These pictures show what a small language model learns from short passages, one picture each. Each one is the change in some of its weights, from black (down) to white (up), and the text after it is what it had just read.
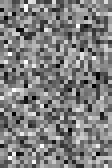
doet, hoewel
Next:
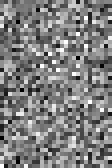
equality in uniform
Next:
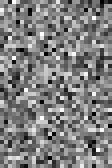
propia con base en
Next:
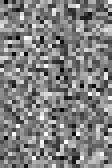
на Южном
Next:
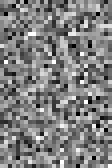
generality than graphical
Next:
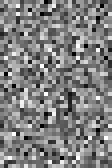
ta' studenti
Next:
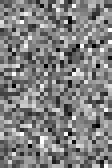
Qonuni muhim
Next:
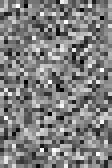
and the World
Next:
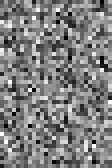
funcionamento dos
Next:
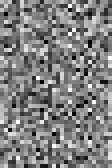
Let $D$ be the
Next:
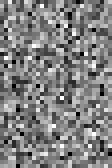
base de recursos
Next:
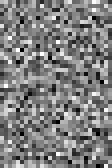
und gewährt
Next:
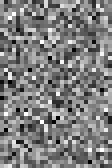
ten years,
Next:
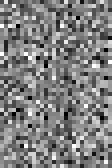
bersama umat
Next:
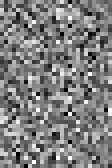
by $\cV$ on
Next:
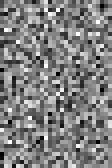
se transformar com o
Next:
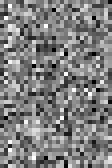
pot du site de
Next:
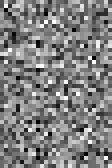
dynamic set is
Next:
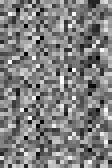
G H I J K L 1
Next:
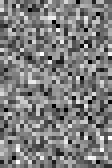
sequence $\mathbf{c}$
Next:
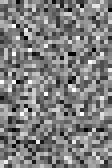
portala ICP
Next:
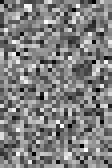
(Patil va b.
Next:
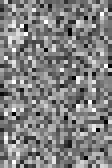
variabel adalah
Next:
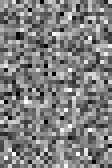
Thus, for any $v
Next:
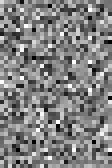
vida em comunidade.
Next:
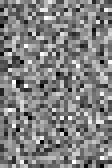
nuttigen, te
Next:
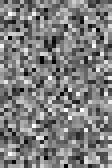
at least two. Let us
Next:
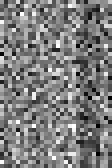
Але частина з
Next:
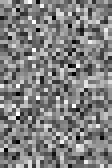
$k_\ell$. We use
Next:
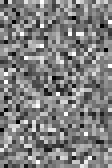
the middle term is
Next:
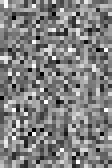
certain explicitly
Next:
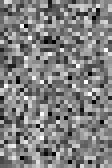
finite volume method may
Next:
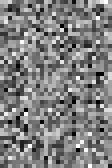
2. Кодекс
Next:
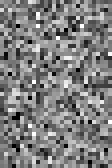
the image of an interval
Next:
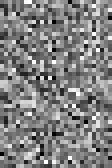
The Antioxidant
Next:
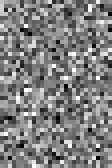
a publicidade ampla
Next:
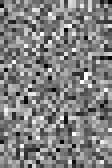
queue is observed.
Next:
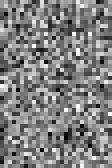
próprio se
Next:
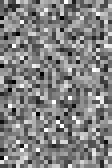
geçerli olan bir
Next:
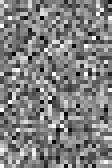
pre-meadow with
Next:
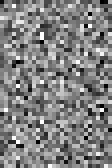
kecil menuju
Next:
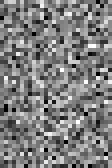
normal form at any finite order
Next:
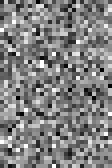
mohiyati, til
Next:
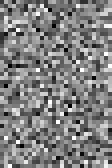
g) kuzatuv
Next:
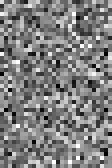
denotes the distance between
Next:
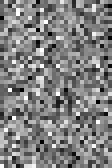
juga adanya
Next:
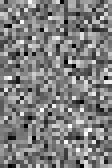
term, with errors of
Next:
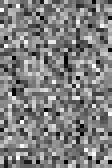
mais se referir a
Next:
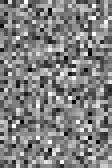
the $j$th element when
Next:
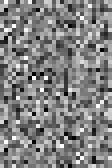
complicações que
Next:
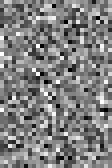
jadis élitiste
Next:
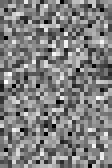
oder zumindest
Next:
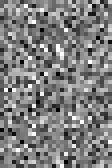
especialmente no
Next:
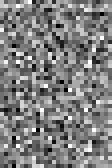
\ref{lem23} has
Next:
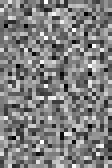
have the following corollary
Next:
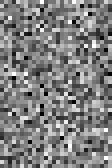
$f:M \rightarrow
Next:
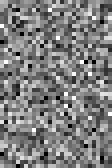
tempo de espera
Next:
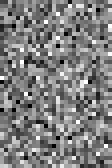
invariant under the given group.
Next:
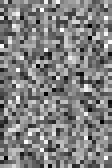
finden Sie unter
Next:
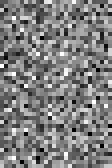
to obtain, for example,
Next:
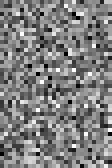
Une isog\'enie
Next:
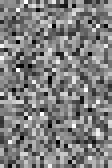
and a carefully
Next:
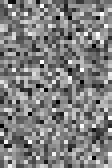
olish, balki
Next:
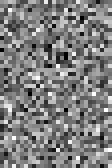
the unit ball of the
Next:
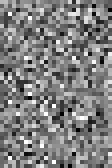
take $\varepsilon_0 =
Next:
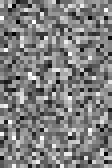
using nonlinear MPC
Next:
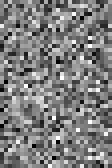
defined on the support of the
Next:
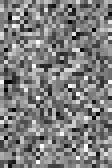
from the curve; see
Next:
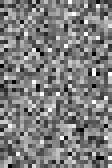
in an infinite domain
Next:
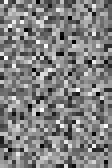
dunyoni ham
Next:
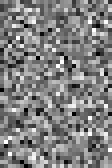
tergolong pada
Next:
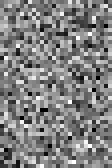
this may be different. In
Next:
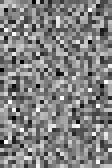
cuidados com a
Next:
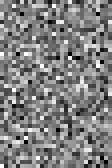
era necesario
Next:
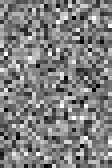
all the sectors being
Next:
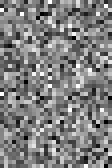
its expansion.
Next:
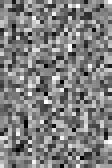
единого банка
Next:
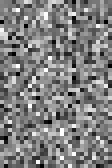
E$, the {\sl
